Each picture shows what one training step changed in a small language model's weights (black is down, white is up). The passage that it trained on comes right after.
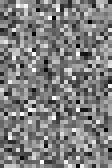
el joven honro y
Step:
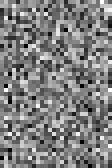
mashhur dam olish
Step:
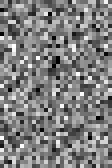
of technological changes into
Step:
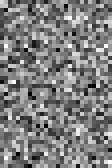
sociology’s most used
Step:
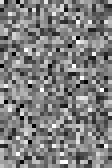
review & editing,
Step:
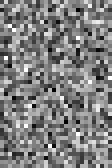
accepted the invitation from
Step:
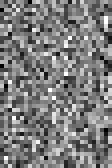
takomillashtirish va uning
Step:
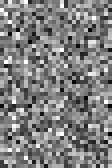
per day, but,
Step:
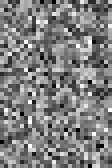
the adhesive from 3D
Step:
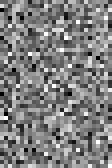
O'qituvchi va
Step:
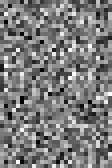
в протоки и
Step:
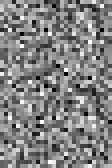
Essa problemática é a
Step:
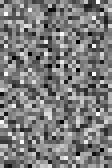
den Berg Naar
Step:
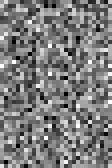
transferred each disk to a
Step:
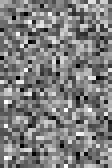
possibly as a result of
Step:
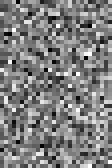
leads to increased work
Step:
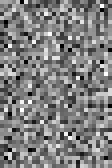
системы личность
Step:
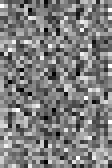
e Água” com
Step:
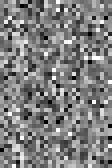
Natijada pedagog
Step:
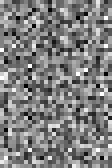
Gasiunas, G.,
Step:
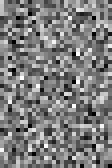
department and also to
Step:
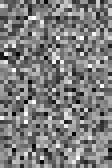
de impuestos,
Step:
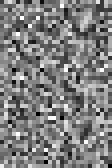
on available assistance
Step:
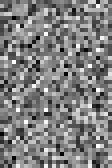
negative correlation of only
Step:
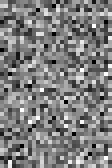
hybrid deep learning
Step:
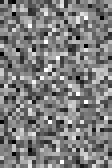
reported elevated levels of
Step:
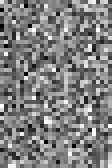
a triple-stage
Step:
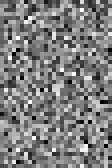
penelitian ini
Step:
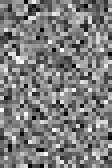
radar plot (Figure
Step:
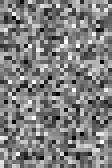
Mineshige, S.,
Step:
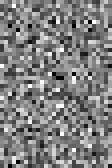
drawn. That also
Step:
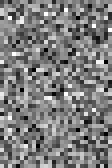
this judgment was collected
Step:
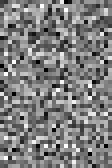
experiments allow us to
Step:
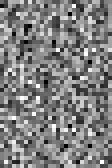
i stabilnogo
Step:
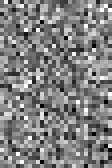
BML 7 ×
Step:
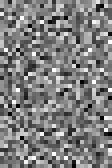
payment gateway
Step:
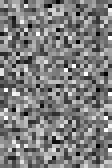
Many ZrO_2
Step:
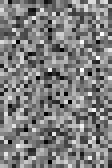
(Diet) and
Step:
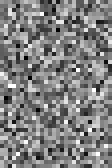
Meadow, June
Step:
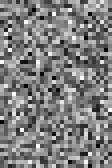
officinalis* is
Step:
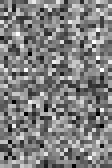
Curley, S.
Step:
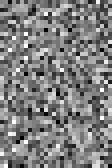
of literature, it
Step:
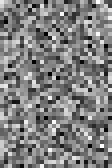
Arana no tiene
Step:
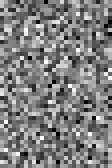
abilità sociali,
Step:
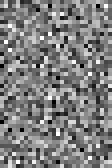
x Writing -
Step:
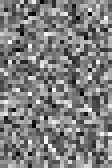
aims to examine the
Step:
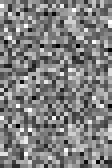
an active toxicant
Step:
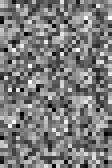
machine learning methods in
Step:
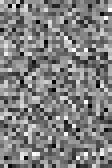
never been successfully
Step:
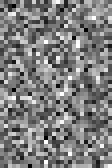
Solutions in the
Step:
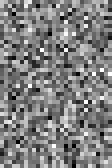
solar salt containing
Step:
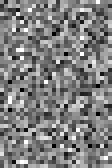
helped me understand
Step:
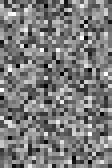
por exemplo, a
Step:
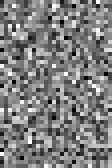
formação da opinião
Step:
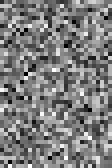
a'lum analizatorlari
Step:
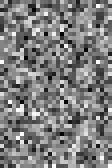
analysis of the preconditioner
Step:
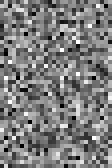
supported while 14 use cases
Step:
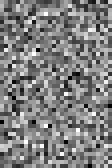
in the secondary port of
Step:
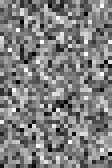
g_j)$. Given
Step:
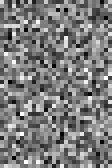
Strongly Agreed
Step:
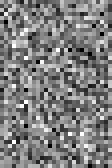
автором за
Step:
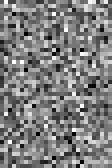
almost unachievable
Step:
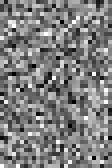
Nej/samme 2
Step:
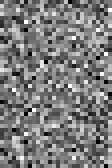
*money* and
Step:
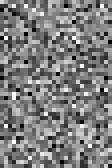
may call for prophetic
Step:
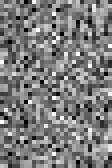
sement ishlab
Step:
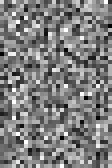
- Тонометрия
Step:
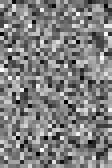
identity MSC:
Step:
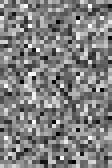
nhân và
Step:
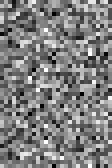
between secular and church
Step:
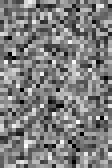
dapat disimpulkan
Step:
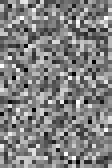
sont considérées
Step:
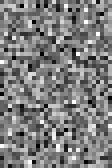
comunicación en base al
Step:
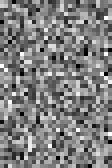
method to build the mixture
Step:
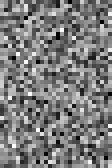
lista os itens
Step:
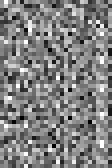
کل ارقام
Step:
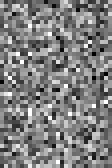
explore the possibilities of
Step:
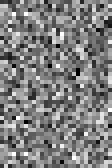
selaku ketua
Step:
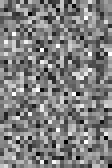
the ongoing relationships
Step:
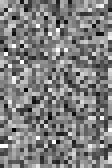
С технологической
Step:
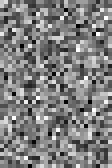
science. We have more than one
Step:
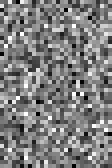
Below, we describe
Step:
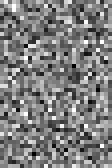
sex, age,
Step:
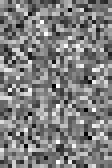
so that they can decide what
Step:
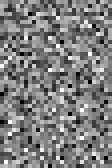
the home range resource
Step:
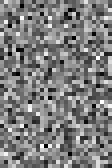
- in *Matrix of
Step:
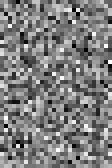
Bugungi kunda
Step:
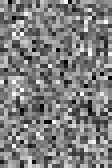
same grammatical content
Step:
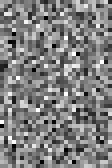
their effective employment.
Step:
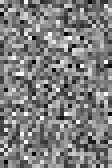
дозвілля для
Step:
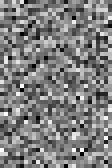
(ed). Myth and
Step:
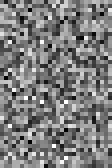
compuesto solo por
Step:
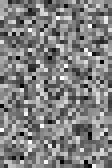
and schools), where the
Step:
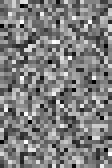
ranged from 0.54
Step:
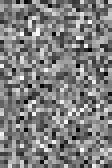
associations, sports
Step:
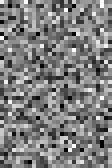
Preposition | |
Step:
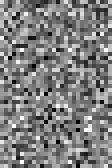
(холестерин 5
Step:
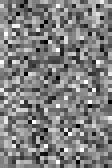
privilegiando os
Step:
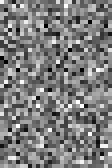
Press, Princeton
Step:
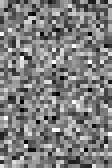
to hydrolyze
